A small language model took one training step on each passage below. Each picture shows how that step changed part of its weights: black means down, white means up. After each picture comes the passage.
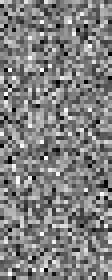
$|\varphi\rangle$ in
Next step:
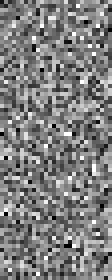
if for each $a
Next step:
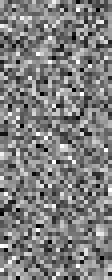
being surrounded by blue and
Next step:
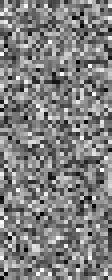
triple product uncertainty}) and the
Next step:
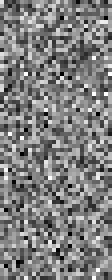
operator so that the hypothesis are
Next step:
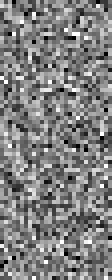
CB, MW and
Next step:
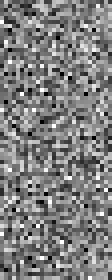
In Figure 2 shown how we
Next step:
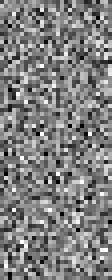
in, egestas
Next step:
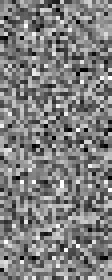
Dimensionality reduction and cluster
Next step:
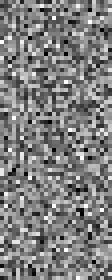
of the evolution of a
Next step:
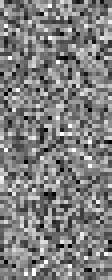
$\qq$ as independent
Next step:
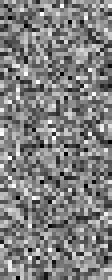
or data system. Knowledge
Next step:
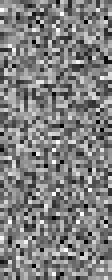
behavior of humans.
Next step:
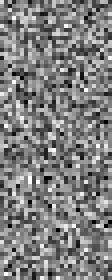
of learning resources as they
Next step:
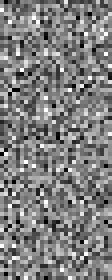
two daily doses
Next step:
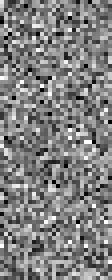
representation $\lambda$ and a
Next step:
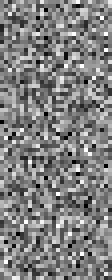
XRF-side effects that
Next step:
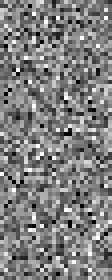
$G$ can be
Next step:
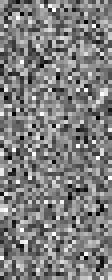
Thus, we consider a
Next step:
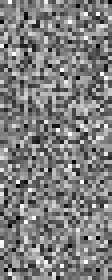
irregular migration*?
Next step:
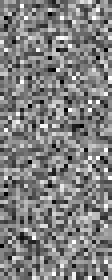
partonic differential cross-section
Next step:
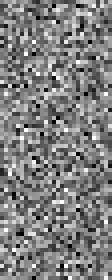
Detector with its different
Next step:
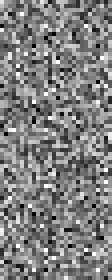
then the metric \be
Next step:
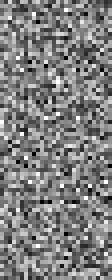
Kyushu University,
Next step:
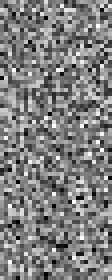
presence or absence of a term
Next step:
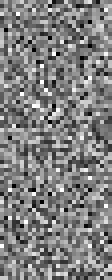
wide blinded region.
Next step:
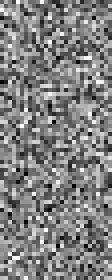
Industries launch
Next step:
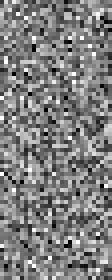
the fact that $b$
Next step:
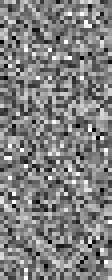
and confidently communicate
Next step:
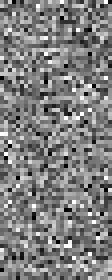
size $N$ and probability
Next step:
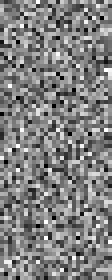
are housed in a
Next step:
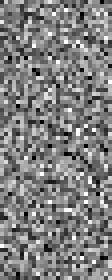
even weight \cite[Theorem
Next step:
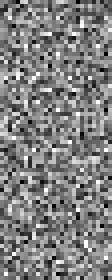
Food science and Technology,
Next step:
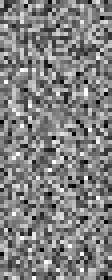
process is suspected to
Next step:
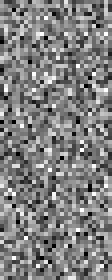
construct which may be used to
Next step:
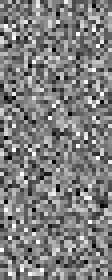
where we develop a feedback control
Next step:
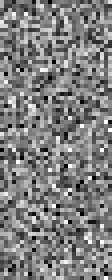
experiments associated with commercial cultivation
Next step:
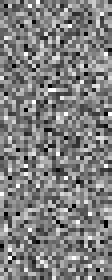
\thMain\ is
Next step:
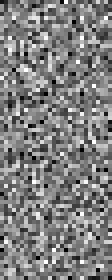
one in terms of differential
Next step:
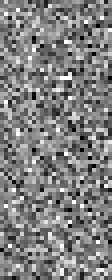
$f$ is convex.
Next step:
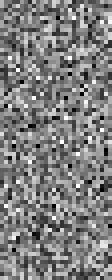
is quantified and analyzed,
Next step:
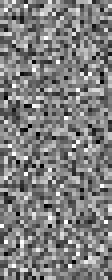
process. 5 Steps and
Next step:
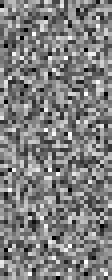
used open multi-processing
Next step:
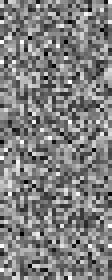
the magnetic field is given by
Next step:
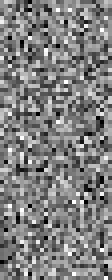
of these models, the restricted
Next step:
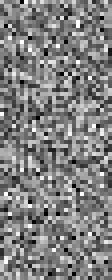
moments of the hadronic mass
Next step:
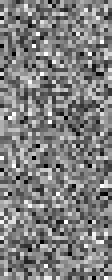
more sustainable agricultural
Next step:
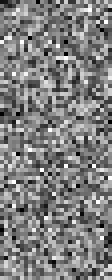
as the first agreed
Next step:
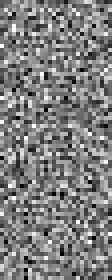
acid. The sharp peaks
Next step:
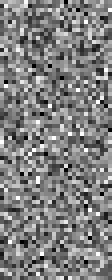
chiral character. We argue
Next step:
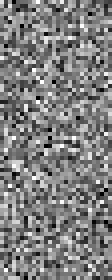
Error bars include
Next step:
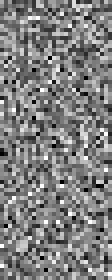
stars more likely to trace unique
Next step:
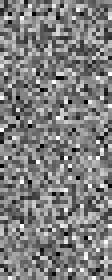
must be devised to ensure
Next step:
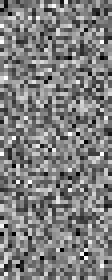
necessary to understand and compare the
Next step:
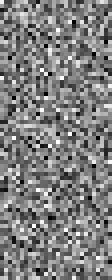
to yield 28 fractions and
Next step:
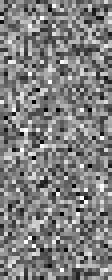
more important, including additional
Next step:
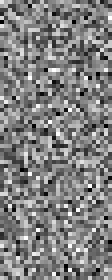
alloys' hardness
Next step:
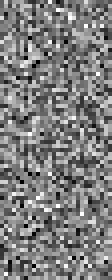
prevented the other
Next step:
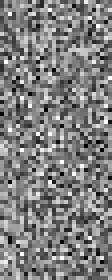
mixing angles. The reason
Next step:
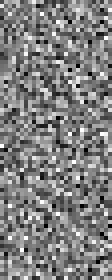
outcome of such a case
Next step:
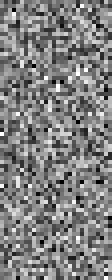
study was conducted to evaluate the
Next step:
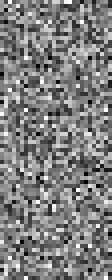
and Global Burden
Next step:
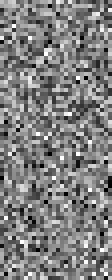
regular, and the entry
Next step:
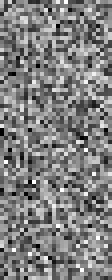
that a general variational argument
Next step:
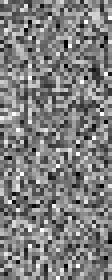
major healthcare challenge
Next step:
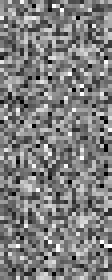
some were indeed motivated by
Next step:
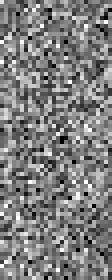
the ratio of the vacuum expectation
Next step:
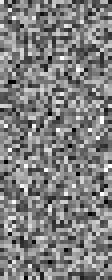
of Haryana,
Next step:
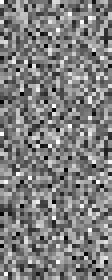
to provide a disjoint decomposition of
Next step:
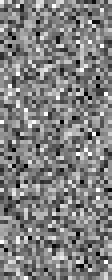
Valencian International
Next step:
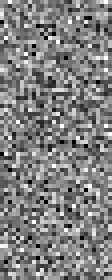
\mathcal{H}$ and
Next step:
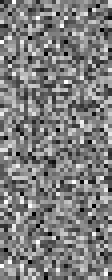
of the scalar states has a
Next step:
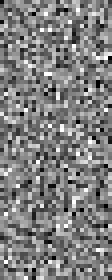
\land \left[(a
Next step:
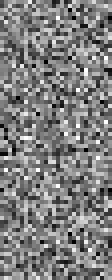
is traceless. We are
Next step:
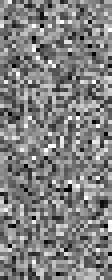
If $q \in
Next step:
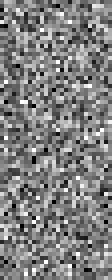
every $\eps>0$
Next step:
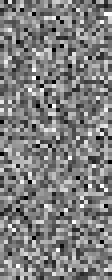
are intended to enable
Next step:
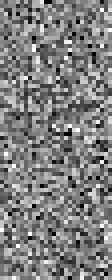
where $k$ is the
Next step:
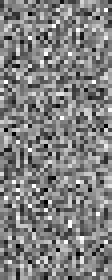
With the previous notations,
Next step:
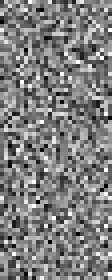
in 2013 this awareness reached
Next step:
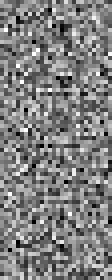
Appl. Algebra}
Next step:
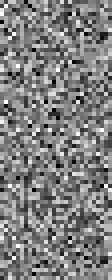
fainter than the
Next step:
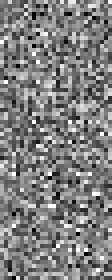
while an harmonic peak is also
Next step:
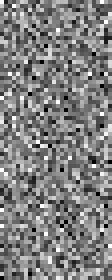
to the fruit
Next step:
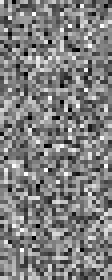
EoS, global
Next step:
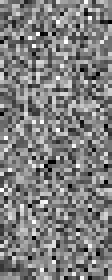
our method has an advantage of
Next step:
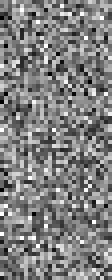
deep K-band image obtained
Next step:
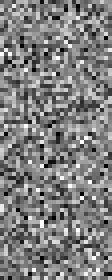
will methodologically rely
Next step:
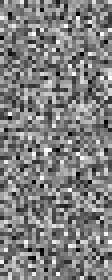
is continuously differentiable.
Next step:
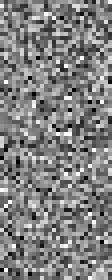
magnetization $m$ and
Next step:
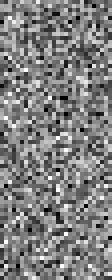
keys (the phase
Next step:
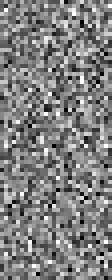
context and offers practical implications
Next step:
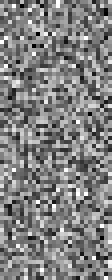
work and an increase in the
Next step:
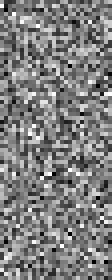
convergence in distribution is also uniform
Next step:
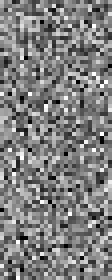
different approach to the problem,
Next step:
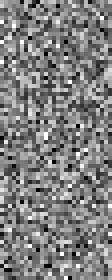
the circuit depth and
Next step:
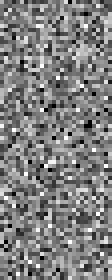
paper we present a method of
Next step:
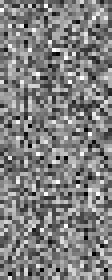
a synonym for
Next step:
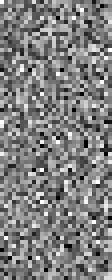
has to be formulated more
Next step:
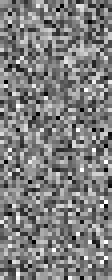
type of standard in recent years
